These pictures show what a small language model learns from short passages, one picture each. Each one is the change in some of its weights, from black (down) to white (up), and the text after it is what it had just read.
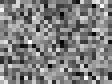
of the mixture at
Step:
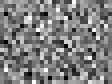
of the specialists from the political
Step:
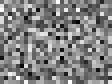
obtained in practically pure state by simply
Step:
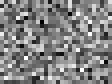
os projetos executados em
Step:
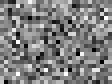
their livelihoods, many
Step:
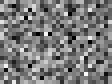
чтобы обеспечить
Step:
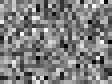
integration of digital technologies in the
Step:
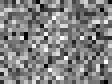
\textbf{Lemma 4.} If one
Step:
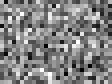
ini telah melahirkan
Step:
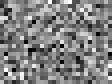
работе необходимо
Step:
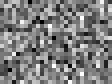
ensured consistent application of the
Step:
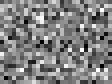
a World Health Organisation
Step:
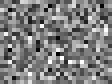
of the piles. For definitive
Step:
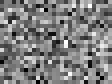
and for any $r>0$,
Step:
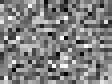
massive MIMO, but practical
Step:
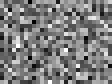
targeted towards embedded systems.
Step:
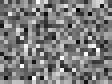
tension, experiencing high magnitude
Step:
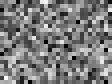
of conductance and equivalent
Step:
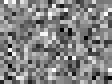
understand it means drosophila
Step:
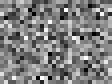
the $G$-orbit $$
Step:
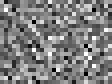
stable under the action of ${\mathcal
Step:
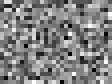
children's attitudes,
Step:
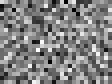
de las participantes. Con el fin
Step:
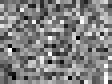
to have job satisfaction.
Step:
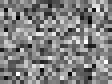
wage: it was their circulation
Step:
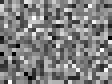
o relatório, seria
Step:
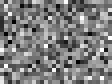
it expands the horizon of
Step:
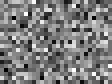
method of a sliding
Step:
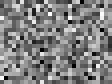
junge Menschen einen
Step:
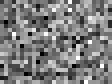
livros didáticos e as
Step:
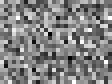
sinfónico, ha podido
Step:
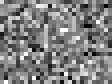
objetos no tiene por
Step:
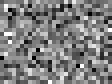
Modeled olivine
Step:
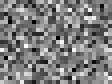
coincide with the restrictions of the
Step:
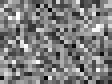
toxicity, the effect of temperature
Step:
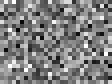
и размещают на
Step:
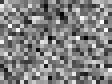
mitigate the effect of the
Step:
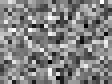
yordamida o‘quvchilar
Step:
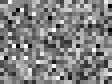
Fig. 3 Mechanical interpretation
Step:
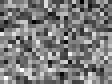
intelectual. A argumentação
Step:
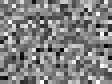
курси демонструють
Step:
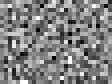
hudhud obrazi
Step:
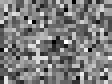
both frequent, *Prunus
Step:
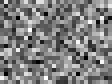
sports, raising the
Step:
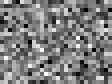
Lungs Tissues on
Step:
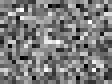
energy flow effectively in such complex
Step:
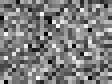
Bul maqalada XX
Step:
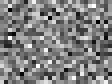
$C$, the neutral element in
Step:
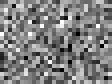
densely embeds into the
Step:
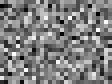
investigation is a more delicate
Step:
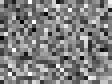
de Grupo Industrial la
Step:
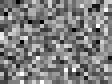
mavjudotlarning hayot
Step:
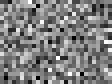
geometric and material-based relations among
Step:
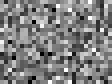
instruction delivered through all
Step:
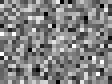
los que los individuos ya
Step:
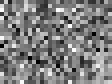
must take into consideration the nature of
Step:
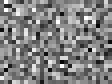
where the Baum-Connes
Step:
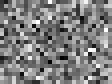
tooth not only damaging the primary
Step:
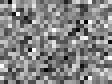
for elliptic boundary value problems on certain singular
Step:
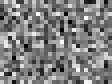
the reader should be surprised
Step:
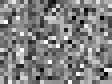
foco a criança e
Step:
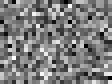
or new phenotyping methods.
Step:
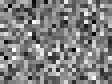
congestion volume. Reader
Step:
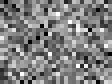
other metal ions take about 6
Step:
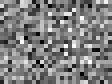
and out-degrees. Furthermore,
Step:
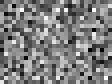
equation \eqref{un2}
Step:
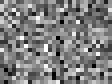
fulfilling the need to speak
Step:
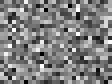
any $g \in S \setminus
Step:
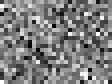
del trabajo. The Revista
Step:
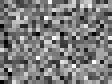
and support the exchange of any type
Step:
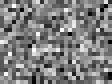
\mathcal{A} +
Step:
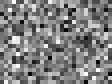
Л., Дутченко
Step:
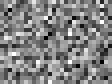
\Qcal_C$$ in order
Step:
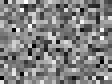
a reductive homogeneous space $G /
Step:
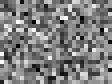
the graveyard. It is
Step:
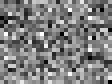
author declares NO conflict of
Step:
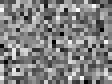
of fresh white
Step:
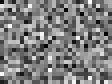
en onpractisch abstract
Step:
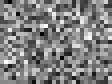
to analyse academic engagement with
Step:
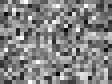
appeared to influence the work reported in
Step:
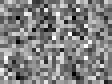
Barcha bemorlar
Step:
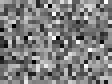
в общественной жизни с
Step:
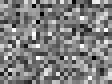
before and after the study was compared to
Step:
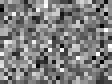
purpose of this research is to study the
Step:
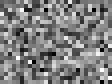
point $x_0\in
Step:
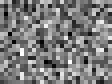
which we will refer to as the
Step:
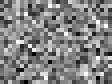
lacuna videtur 17
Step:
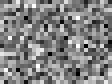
and space fractional differential equations by applying
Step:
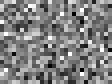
лечения в значительной
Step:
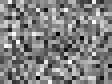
the invariant set is the famous
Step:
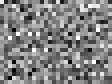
$\mathbb{R} \longrightarrow
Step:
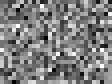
food (% coefficient of variation, %
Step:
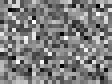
element of $\pi$ is a
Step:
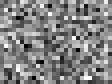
the insurgency economy
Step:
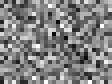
Super-strong and highly
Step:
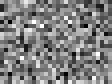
to solve high-dimensional non-linear
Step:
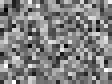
9 января
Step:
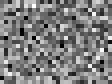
and argument, all the constructions and
